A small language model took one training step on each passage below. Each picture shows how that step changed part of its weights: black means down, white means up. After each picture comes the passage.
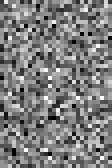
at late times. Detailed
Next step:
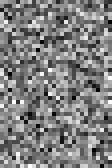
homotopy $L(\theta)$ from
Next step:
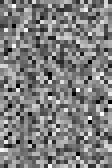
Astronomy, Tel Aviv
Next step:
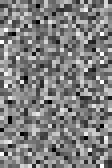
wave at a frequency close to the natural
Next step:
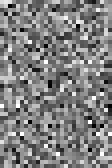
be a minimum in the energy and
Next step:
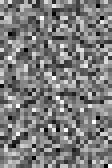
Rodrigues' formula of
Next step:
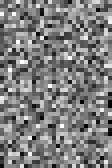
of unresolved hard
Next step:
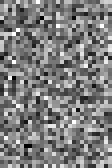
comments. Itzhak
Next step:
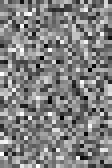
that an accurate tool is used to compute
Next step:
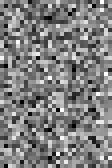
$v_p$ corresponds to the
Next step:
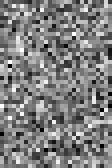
value is increased in SDSE and
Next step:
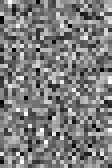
general convex optimization solvers. However,
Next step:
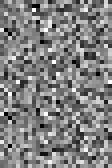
following statements are equivalent for a ring
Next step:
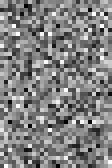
(\ref {NLseries}) proportional
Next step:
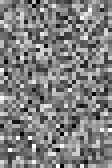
one can write $H(x)
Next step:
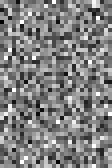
excludes zero at $\delta =
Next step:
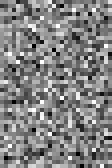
\end{itemize} then we
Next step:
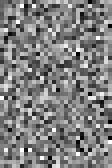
be thought of as an extension of
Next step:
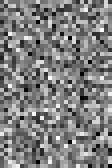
fixed mixing conductance. We observe
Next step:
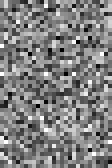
chain length in the ortho-II
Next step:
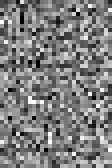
study the existence of different notions of
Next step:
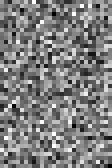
resolved outcome} of that branch
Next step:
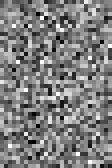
\textsc{vi} and
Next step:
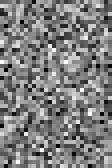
dz_j$ of degree
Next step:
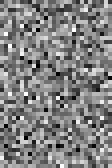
now the family has $a$,
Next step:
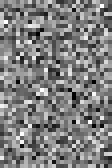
the domain $D$ and the conductivity
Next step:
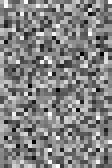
\tau, y \in
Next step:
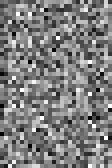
of the disc. Also, the charge
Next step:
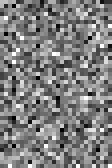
weak current. In this case, the
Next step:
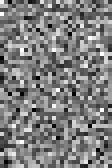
regressors that might help,
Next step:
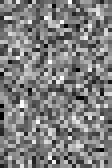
becomes accessible. Suppressed transport
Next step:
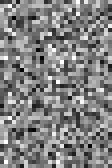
HI}$), molecular hydrogen mass
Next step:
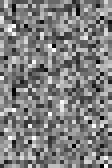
Rule for the source integration,
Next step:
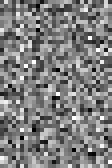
the scaling behavior of both the order parameter
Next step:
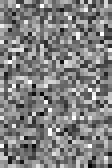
\geq 4$. The local components
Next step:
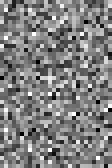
three-dimensional Riemannian manifold with
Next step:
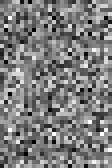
users preferred structured
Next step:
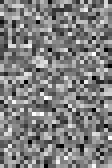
easy to implement and adds relatively little
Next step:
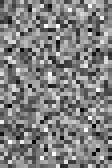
GmbH, Planckstr.
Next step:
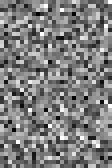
$x$ and $y$ variables
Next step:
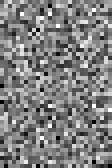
one could also choose to consider functions of
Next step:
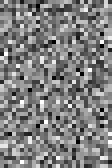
the very local region, where there is
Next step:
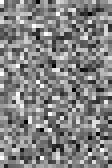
this equation is a linear combination of the
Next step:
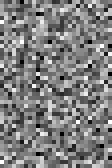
Geophysics and Geomatics,
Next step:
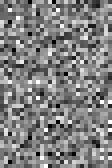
constant $C(R)>0$
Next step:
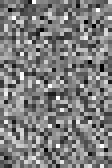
the the bluer region of the
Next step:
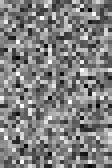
poset which consists of all pairs
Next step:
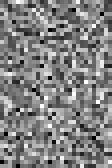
Let's say how this would complete our
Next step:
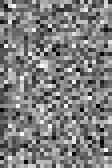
account of it), and highest paths give
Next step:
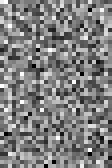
technique used for the deformation states, it
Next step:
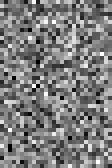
state here two natural questions inspired
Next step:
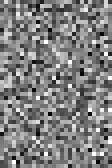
the operators in the ring. Here again
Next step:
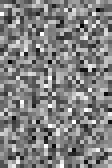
but no sloshing modes are
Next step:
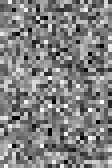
swollen beam was
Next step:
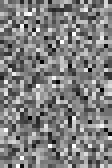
that the simpler and faster method of
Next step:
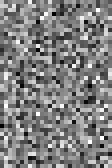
time within the preset temperature zone
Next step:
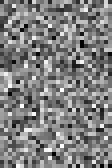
since in addition to linear elliptic problems this
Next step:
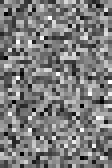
of several variables}, Acta.
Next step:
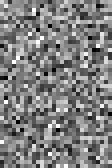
version 5) that allows access of
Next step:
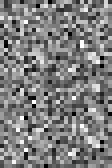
where $S_a$ is a
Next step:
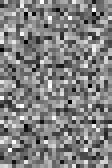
\emph{a priori} unknown
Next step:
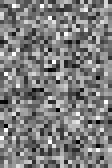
A_r \eeq Functional relations
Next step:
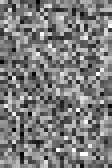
Accretion establishes the
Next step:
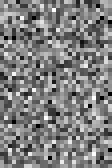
key developments in DL-based
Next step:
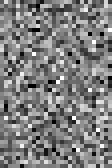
the solutions of Einstein's equation in
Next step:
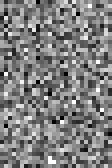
Fig. 4). For a
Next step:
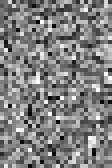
form of $R(\pi)$ is
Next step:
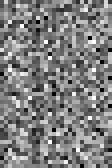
with the applied bias voltage in the regime
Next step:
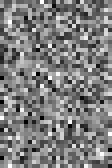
accepting suggestions rapidly.
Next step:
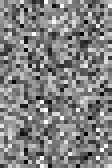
energy-momentum tensor given by
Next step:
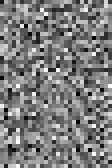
to the question. The definition of a
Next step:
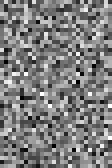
lattices, showing the different continuum
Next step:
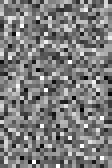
glued to form a global model over
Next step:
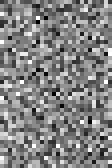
equipped with a CCD
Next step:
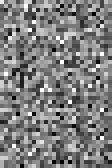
\text{first } m
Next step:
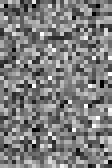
Acknowledgments.} The authors are
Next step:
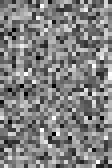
we are dealing with classical characters,
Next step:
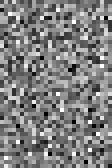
$P_2$ at the same
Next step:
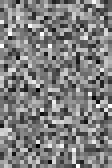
G]$ is the derived group of
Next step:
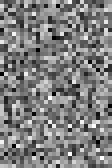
via data% \[ \left(
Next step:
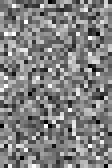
Let $\ell$ be the hyperbolic length
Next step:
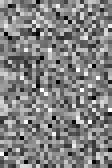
As a consequence we obtain an energy
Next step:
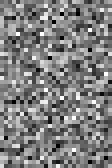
\end{equation} and
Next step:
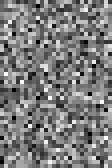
corresponding persistent current, with three layers
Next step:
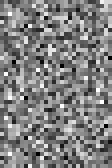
(a) and in the initial homogeneous
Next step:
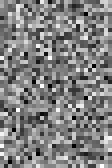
it is easy to state the
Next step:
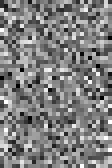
expect that the axionic dark matter should
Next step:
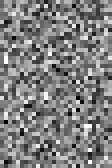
strategy, as detailed in Section
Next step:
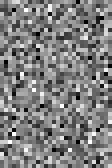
obtained for a tilt angle of
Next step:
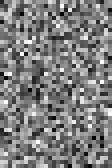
that the computed metadata and
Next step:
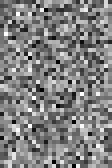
of confirmation in a scenario, it
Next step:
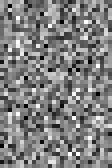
is highly ill-conditioned. For
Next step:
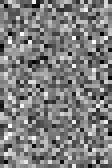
The behavior of electrons near the interface is
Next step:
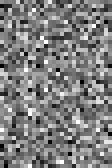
to check this equality for simple processes.
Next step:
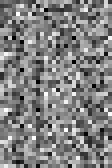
of remaining elements available for the subsequent steps
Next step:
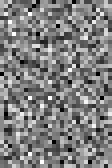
Eulerian description satisfies the relation \[
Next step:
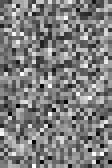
cycle-decomposition of the generator of
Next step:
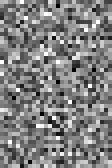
\begin{rem}We used the
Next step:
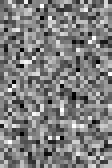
| Vigintisex
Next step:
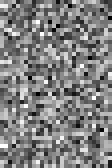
O \det O^T =
